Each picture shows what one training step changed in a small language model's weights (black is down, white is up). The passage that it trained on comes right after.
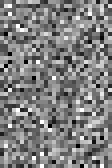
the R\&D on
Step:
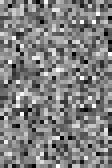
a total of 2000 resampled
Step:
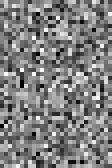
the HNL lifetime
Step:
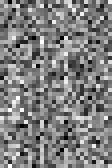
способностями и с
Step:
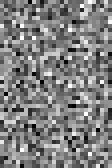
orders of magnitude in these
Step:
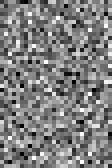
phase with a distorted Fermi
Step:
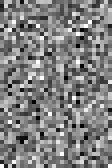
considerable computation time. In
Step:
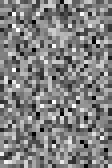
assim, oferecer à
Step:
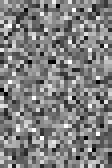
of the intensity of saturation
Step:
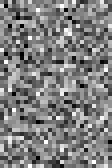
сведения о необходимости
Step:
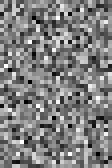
uma violação ao
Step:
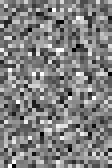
reinstall a second
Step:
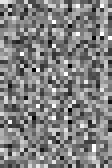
and Discussions} The
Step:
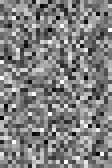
cosmic rays through the
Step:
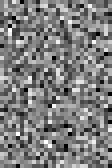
within the TMR programme.
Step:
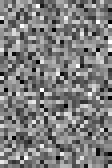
automóvel no plano,
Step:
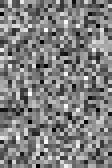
окруж. среды,
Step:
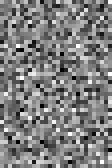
promover la implementación de
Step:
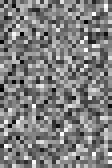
komunikasi guna
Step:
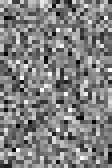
formarea capacităților
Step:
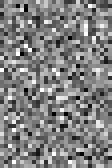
a saúde pública, além
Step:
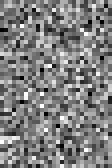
have \[ p(\delta )
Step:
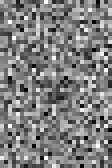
$< 2$ to the critical
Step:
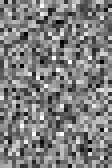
Kelompok ini
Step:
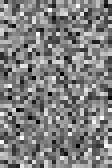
finds both high and low
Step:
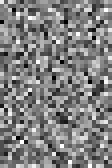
analysis procedure for LAT data.
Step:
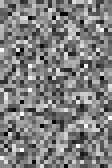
competence. Bugungi
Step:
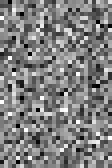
и дизайна.
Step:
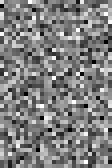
be subject to significant spin
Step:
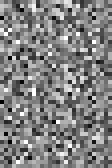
beam cross-section. It can
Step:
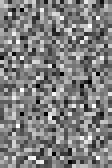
reproduces a characteristic feature of the
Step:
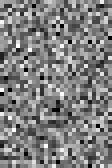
Corresponding histories derived from
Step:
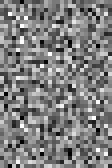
tillari misolidagi
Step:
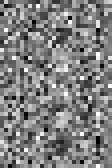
in the following the conditional
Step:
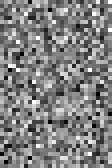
low-lying mode, after
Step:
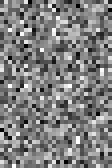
## 3 Optical
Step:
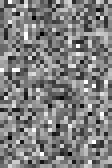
that observed Q$_n$ distributions
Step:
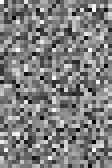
is accreted after galaxy formation,
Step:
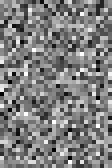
layer instead of the accretion disk in
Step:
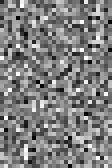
value $v_0$ must
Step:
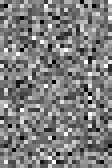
15 fevral soni]
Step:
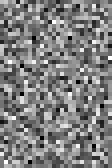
its normalisation. Finally,
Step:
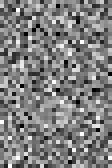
channel with a spatial extent of
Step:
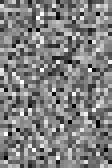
final organizado sob a forma
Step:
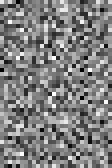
LM algorithm, in which
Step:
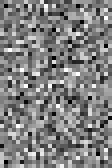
criteria, confirming that the
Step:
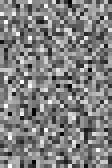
एवं वन
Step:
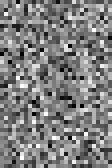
that drives the fluctuations of the
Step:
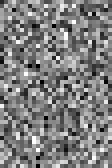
in Litauen in den
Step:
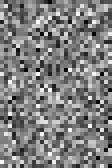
Hangi ürünlerin
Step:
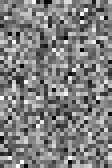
from the AO reference star.
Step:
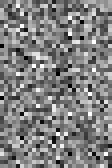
Agarda aholini
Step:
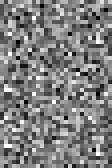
death rate curve is on a
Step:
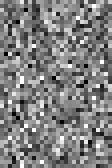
ensemble with well-defined statistical
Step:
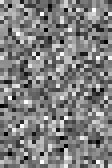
найточніших і
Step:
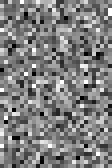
slip systems known to operate
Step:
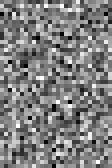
be the state of the native
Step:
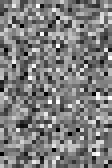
estudiantes y hasta llegan
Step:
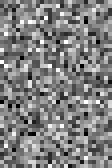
de Psicologia).
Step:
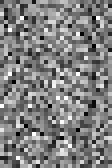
%We have also proposed two
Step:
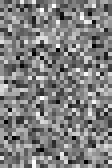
de cevap bulmaya
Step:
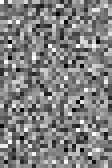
Graphene Sheets}}.
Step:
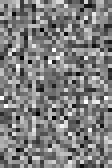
density of the particle position,
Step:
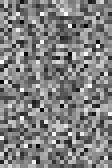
the four nuclei considered.
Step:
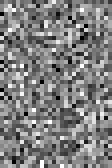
\right] \hskip
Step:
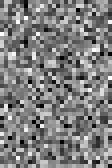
we require $2^{n}$
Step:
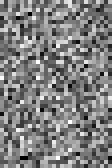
a lente de observação sobre
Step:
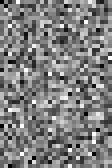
physical. This requires the application of
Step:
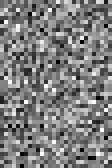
files to extract F0
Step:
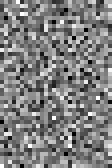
of the input coupler, since
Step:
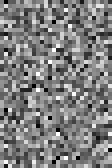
algunas zonas y
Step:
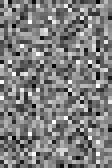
\\ External gammas from
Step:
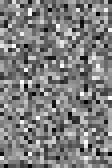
acesso publicados entre 2000 a
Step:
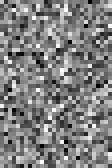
on a glass fiber
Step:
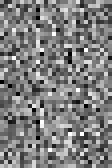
as well as the detailed properties when
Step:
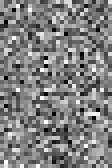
бир нарсани)
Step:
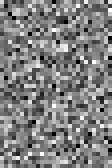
5 s | Malachite
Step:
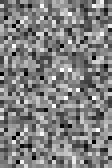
this case means that if each
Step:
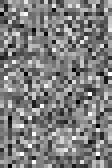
resonance with relativistic energy density
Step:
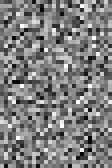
first order ordinary differential
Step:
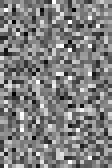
where the number of candidates
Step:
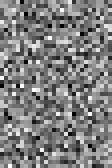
the latter is achieved in a
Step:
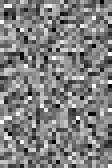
one sex, especially men,
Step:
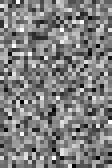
of marked states found in different
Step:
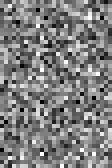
de cümledeki
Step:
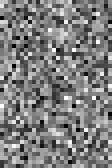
method in aeroelasticity
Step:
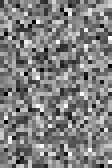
sodir bo'lishi
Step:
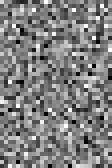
distance $d$ of the system
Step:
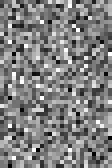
ustida ishlash uchun bir
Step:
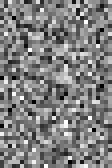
biasing the model towards learning with
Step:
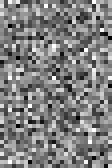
forests, we examine
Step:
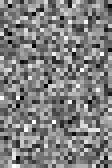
tracers for the long term on
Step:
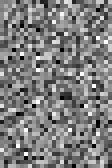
black hole which might be responsible
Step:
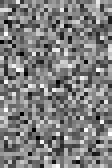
2003). O desenho do
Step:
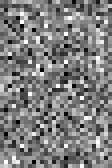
ерда: - i
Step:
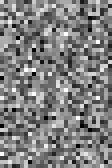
concepts, complexity,
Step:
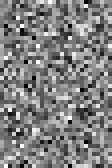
the linear index $j$.
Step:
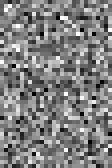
présentent 5,7
